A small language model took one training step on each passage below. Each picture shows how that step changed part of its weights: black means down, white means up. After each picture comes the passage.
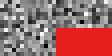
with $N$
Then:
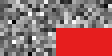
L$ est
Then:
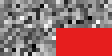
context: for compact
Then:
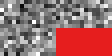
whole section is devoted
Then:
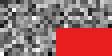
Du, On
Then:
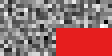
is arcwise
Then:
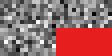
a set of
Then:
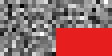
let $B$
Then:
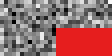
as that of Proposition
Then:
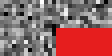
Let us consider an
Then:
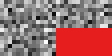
that, since
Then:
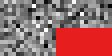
If $\Gamma$
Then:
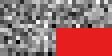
a new way to
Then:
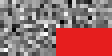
for virtual
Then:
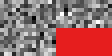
can be adapted for
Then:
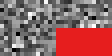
Euclidean norm $\leq
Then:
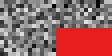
has cohomological
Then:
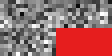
exists a unique
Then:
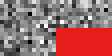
angles of the
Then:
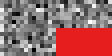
survey article).
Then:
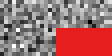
the case with
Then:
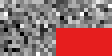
to weakly increasing
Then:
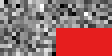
define a map
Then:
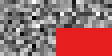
polynomial of degree
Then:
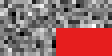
singularities such that
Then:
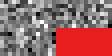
fix a basis
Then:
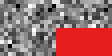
communication) are
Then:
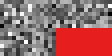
Note there are
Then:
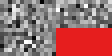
(for our
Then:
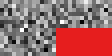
and the result
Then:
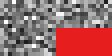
explicitly construct the
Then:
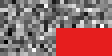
2} The class
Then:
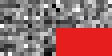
progress on
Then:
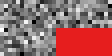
in Section 8).
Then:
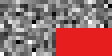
tuple $$
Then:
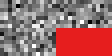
consists of edges which
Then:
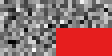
Similarly, the property
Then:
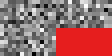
deformation to establish the
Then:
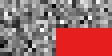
of the various
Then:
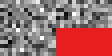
leftmost box of
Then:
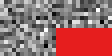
that $\phi$
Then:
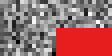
consist of a
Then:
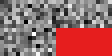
and $\Gamma$
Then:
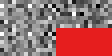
directly obtain the point
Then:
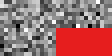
limit to the maximum
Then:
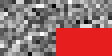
we must have
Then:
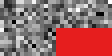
pullback diagram in
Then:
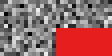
$\zeta$ sufficiently
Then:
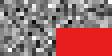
\infty$ as
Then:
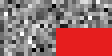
are the colors
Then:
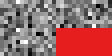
primal interface
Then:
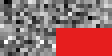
compact subsets of
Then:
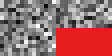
divisible distribution is
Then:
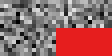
on different categorical
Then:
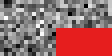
isomorphism. The first
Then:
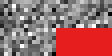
space, and changes
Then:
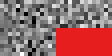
the initial linear
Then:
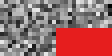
loss of generality
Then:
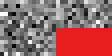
describe how to extend
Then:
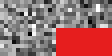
follows. $\Box
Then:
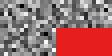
where the constant $
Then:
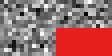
instance of this is
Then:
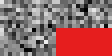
new proof in Appendix
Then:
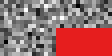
following is an
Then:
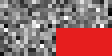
Poisson algebra and
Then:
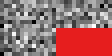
ordinary and admissible
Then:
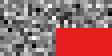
1]$, there is
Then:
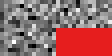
second joint distribution in
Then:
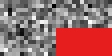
can help determine the
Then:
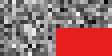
the rest of the
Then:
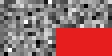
$\pi \circ
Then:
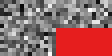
\cdots +
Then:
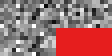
is true :
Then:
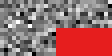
in Conley's
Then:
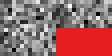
$i$ and
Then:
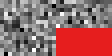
of valuations we
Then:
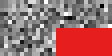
s \diff
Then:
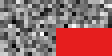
forms a copy of
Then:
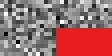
is the image of
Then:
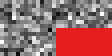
twin prime constant
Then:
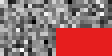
case} In
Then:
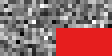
a strong law of
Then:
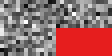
statistical procedures and
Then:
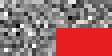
to represent the
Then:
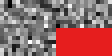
and Ergodic
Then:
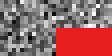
sheet of
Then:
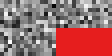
of the disk,
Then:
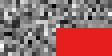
of moduli spaces of
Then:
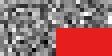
estimators on
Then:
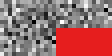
on the definition of
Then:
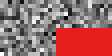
earlier work) shows
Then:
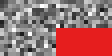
application we have in
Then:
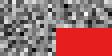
the sequence of moves
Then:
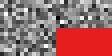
is the total number
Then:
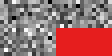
calculate the Lipschitz constant
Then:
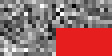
The latter are based
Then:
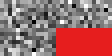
on the region $$
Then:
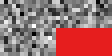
conjecture holds for proper
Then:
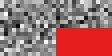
to the fact
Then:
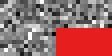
a pleasure
